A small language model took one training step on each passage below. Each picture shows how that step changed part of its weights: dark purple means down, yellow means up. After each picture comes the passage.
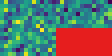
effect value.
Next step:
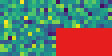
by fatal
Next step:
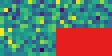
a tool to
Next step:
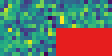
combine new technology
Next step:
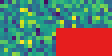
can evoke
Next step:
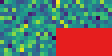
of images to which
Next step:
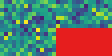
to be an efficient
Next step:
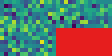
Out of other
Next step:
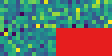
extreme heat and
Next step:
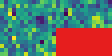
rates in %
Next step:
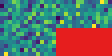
the working conditions,
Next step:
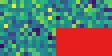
formal analysis,
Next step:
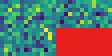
programmes that run
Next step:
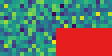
reported to use approximately
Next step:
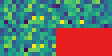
to achieve by
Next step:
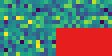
(or projects)
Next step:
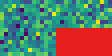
2. Tay
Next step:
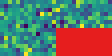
Associated with
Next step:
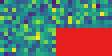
of adaptive and
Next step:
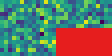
the old
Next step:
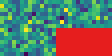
the use of
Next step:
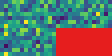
case, the maximum
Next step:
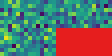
They regulate cell
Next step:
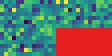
computation, structural
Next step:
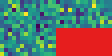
qualitative measures were
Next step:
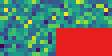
with the results based
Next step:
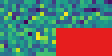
developed and is
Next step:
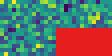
from 20% to
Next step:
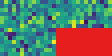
in any level
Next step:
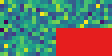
the D4i
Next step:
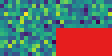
participants had taken their
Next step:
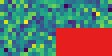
to segment
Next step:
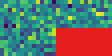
breast <input
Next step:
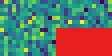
in medical practice.
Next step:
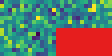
change, and the
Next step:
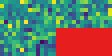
help us learn
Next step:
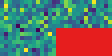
was operated using
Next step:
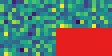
this context,
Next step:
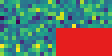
activities and monitoring
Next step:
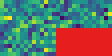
the area. Table
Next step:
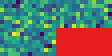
et al.
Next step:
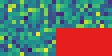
Countries with
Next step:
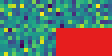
DMF +
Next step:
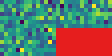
hybrid scheme,
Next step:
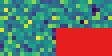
with these demographic
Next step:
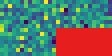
flotation sections
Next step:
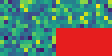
use of social
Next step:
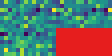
which can be
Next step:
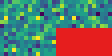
sharp and
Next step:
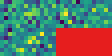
were given to the
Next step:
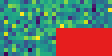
will face large and
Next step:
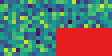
almost constant for
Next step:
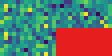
measuring system
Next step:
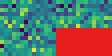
be studied for
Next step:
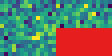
interaction, and
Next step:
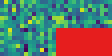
in supporting teaching
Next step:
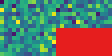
10 most important variables
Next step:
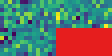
teachers carry the
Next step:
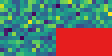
the four chosen
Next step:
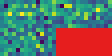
specimens is shown
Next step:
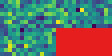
model programme
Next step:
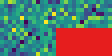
as shown in Figure
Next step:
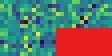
I shall
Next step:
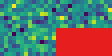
behind of the
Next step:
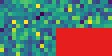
for subsequent
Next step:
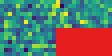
methods, surface
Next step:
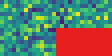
classes created in
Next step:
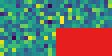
Rocks are put
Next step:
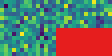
agriculture continues
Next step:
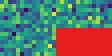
high in RIC
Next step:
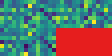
on the basis of
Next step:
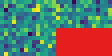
effective, and
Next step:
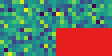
People who
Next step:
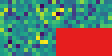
stress as significant
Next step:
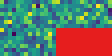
patterns of high
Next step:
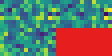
management. It can
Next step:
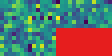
necessary results.
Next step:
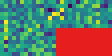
slogans against
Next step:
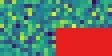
manage solid
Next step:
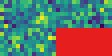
child plans for
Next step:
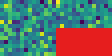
radical attack
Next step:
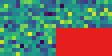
nature. We also
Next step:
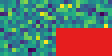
In addition, it
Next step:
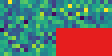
– Other
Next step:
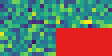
the risk factors for
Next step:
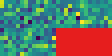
or at primary health
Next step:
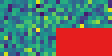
of 20 flies
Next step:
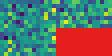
data curation;
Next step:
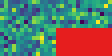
between TMS and
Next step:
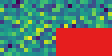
et al.,
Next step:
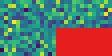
filtered after
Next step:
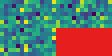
answer this question
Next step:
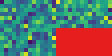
of experimental data from
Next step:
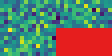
The reliability of
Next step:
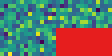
Davis et
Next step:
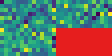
of the brain
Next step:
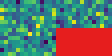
effective in the long
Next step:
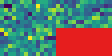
model and discrete
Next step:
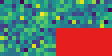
assigned average values
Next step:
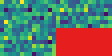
data to explore
